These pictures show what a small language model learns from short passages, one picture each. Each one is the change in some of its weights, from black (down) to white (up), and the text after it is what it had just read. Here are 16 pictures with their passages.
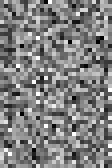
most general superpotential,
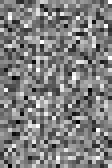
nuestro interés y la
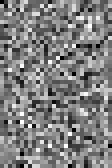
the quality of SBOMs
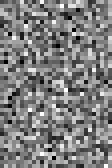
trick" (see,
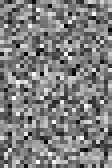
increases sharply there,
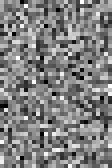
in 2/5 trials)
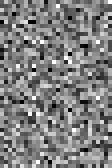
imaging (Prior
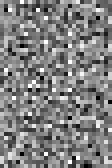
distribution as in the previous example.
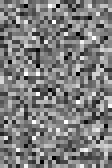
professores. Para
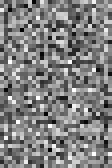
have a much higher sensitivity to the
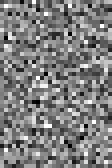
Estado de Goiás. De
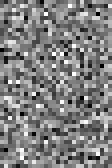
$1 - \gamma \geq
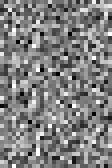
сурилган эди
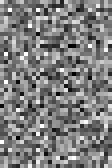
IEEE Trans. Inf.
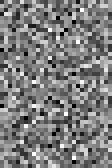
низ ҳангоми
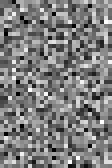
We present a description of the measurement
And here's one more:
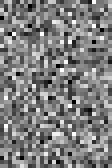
lies in the subgroup generated by
